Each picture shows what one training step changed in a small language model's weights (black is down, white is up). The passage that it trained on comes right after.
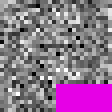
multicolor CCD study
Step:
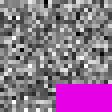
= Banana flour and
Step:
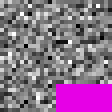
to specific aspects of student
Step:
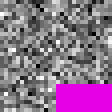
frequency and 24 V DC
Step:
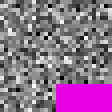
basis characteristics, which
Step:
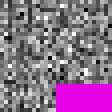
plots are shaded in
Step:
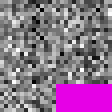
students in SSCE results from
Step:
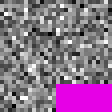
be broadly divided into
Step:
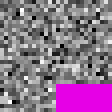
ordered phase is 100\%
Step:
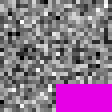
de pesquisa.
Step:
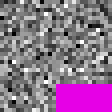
meals was calculated by using the
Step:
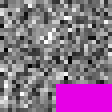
[13] can outperform
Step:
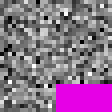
nor decreases—and is
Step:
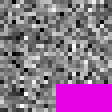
o'qitish tizimini
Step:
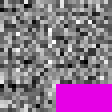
compact in [Fe/H]
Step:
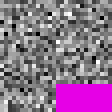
curves, rather than
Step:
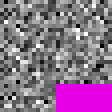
Comparando-se os dados
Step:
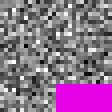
como Gersão representa as
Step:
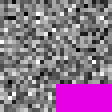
charge carriers and in this work
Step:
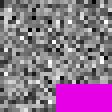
Figure 1). For EMG
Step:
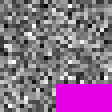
be truly fruitful.
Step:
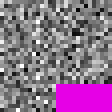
levels of the educational system.
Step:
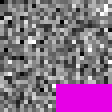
уровне. [5]
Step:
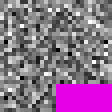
rather formulate some working
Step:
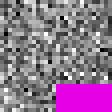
algorithms*. The study by
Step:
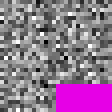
estruturas de desvio
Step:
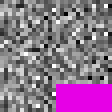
route planning. A route
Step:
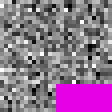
approximation in[2].We
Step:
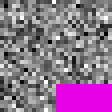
pollution at all times and
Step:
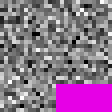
сабаб бўлган
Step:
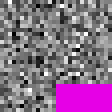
effect of beetroot extract
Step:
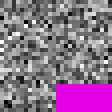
is now supposed that the
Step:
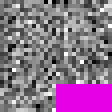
measured in Brookfield
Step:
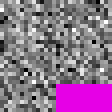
indutor, variando assim a
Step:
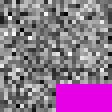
memiliki dua
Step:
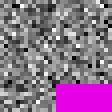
policies. Use cases and
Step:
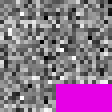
identificada a distribuição
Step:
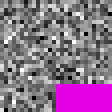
etkileri, stres ve
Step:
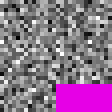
vaqtining 5-10%
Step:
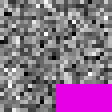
thus establish new
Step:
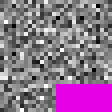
Here a coherent theoretical
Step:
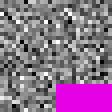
the remaining three for the respective
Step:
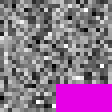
do FOCUS subiu
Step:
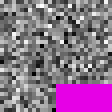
given wavelength, the resolution
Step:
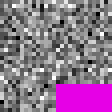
follows: \begin{equation}
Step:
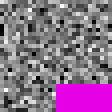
semi-log plot.
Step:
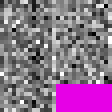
way UCM galaxies
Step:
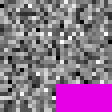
platforms. We also plan
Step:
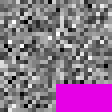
of ~ 10 seconds. The
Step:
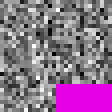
to new theories and fields of
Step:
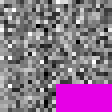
that they receive the education
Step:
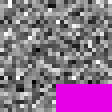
and $A_H$ contributions.
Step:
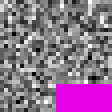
interviews in a developing
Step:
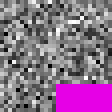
significant difference engineering
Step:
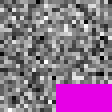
corresponding correlations from R-B
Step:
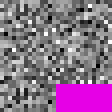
case, B will be closer to
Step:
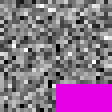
waste. The project of the
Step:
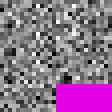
From these, we then derive the
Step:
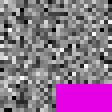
during their practice teaching
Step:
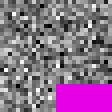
real economy, but this has not
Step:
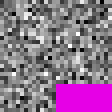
fie determinat sau
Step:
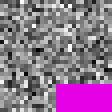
form in metals as long as the
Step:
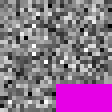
ways of achieving the
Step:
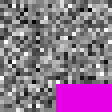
AFES controller closes
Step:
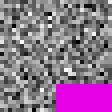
the bond center rather than
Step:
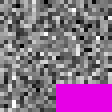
stage. This promising
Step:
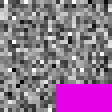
its radio spectral index
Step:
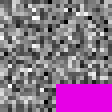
approved after reviewing
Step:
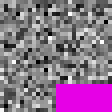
geografía, el
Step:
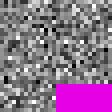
agreements external to the
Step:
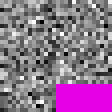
found to be shorter by a
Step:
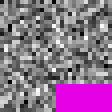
half. For fixed
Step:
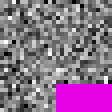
last two decades, due to
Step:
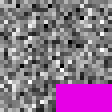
Thus, reducing local stressors
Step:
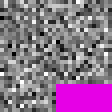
boyınsha alıp
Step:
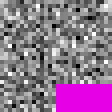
a Ph.D. from the University
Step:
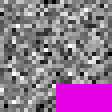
of the injury based on the
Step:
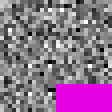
infrastructure and practices
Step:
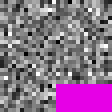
performance, concerns arise
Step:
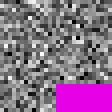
Green list technologies,
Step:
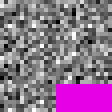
imune a antígenos
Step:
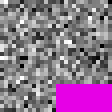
access to the lattice can
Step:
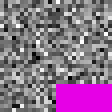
most frequently used for
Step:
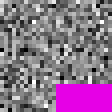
lesión, la de usura
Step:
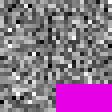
were unable to provide statistics
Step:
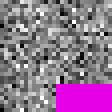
yillik kurashdan
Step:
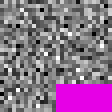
categories (OLS).
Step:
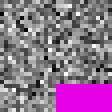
controlului personal asupra
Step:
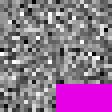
have equal helicities
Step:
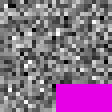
demonstrated a significant improvement
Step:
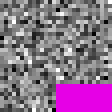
LES was also used to simulate the
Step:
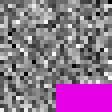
\& Minezaki
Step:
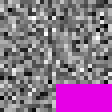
case-study materials,
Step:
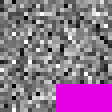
an increase of velocity and
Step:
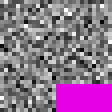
network behind the systemic
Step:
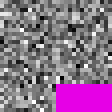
and ROAD, about
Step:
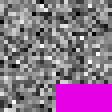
pequenos produtores
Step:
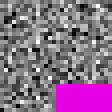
functions in various diseases.
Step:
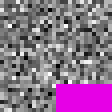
(Santa Cruz
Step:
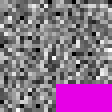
of living beings sharing
